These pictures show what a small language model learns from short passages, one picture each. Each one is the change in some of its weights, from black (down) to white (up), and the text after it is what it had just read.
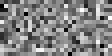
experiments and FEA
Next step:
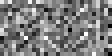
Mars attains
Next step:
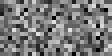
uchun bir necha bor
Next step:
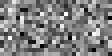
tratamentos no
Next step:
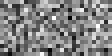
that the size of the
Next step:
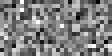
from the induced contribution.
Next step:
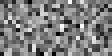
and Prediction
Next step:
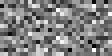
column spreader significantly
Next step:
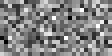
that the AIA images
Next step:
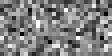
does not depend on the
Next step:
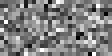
is used to calculate electron
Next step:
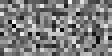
Obra n.º
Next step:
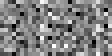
(ch) \rangle
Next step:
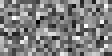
the Alterra on
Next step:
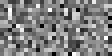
us on social media:
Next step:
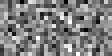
de abordagem
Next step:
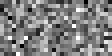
article identifies and
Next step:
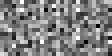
on their generation mechanisms:
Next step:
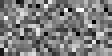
b) El trabajo
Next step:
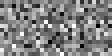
traverses different types
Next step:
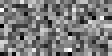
) c (\theta )
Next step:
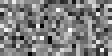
vosita sifatida
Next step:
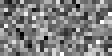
separately propagating in
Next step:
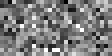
questioni in merito
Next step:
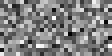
to the small deviations
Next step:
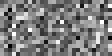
is one way of
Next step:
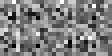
харчи между 50
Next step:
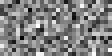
corresponds to a leading
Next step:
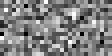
rate is {\bf
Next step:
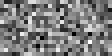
AAOmega allows a
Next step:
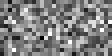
few radii of
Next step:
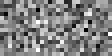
are left with a system
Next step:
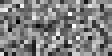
square-root function
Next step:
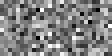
properties on $n$
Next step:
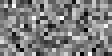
les dio un
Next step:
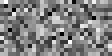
We also define a
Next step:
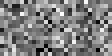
the global proper motion of
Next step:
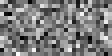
tener en cuenta
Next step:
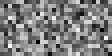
and the qualitative,
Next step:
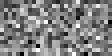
of knowledge. They are
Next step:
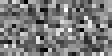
- Ø olingan
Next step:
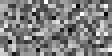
odd atomic
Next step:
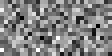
surrounded by a
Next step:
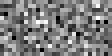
are determined to be
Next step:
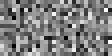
taking into consideration small
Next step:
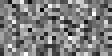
de Médici
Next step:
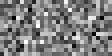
matrices acting in the
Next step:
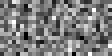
de primeiro grau
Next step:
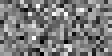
y fatiga al
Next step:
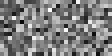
magnetic fields, we take
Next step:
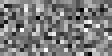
chuvash tili
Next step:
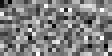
look short like hair
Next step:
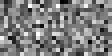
aparência, ao
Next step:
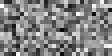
the two-point function
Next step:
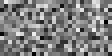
to discard the
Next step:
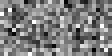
da escola:
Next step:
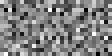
not mutually independent:
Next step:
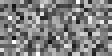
run with a broad momentum
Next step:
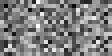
use of the concept of
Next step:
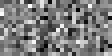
antara tingkat
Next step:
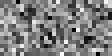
systems**. Risk
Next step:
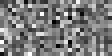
qism 1.
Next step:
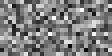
for the true mass
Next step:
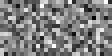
Trends in
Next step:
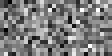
in advanced physics
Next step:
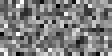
optical fields. Thus,
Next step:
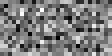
Schülerinnen und
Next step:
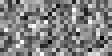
severe constraints on so
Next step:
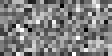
to manage and,
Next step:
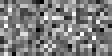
с другими
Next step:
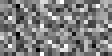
\gs$ in
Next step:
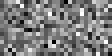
in Hall A,
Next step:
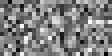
details, even in the
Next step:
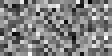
the geometry of the
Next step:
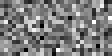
Sato, Phys.
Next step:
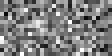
for two competing
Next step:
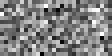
carried out through the
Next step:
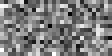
Py magnetization
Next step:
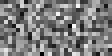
Penal². Al
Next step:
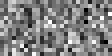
incrementais significativos
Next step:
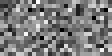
use of interactive
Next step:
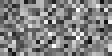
of the SB law to
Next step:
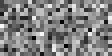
successors that cover
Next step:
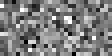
de cijfers
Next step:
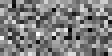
a two Higgs
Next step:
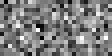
and understand complex protein
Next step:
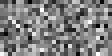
enhancement, and
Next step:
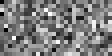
usually specializations of
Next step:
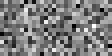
certainty, rule of
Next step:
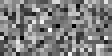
укладений на
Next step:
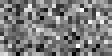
have at least one
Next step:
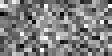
of unsold
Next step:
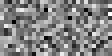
operation on a curved
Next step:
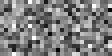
a propagação das
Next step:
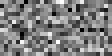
> 0 $, through
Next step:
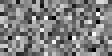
produzidos no
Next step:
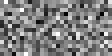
(sol issu de
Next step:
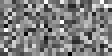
the EVM is
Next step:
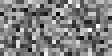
nazorat qilishlar
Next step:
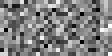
the tunneling
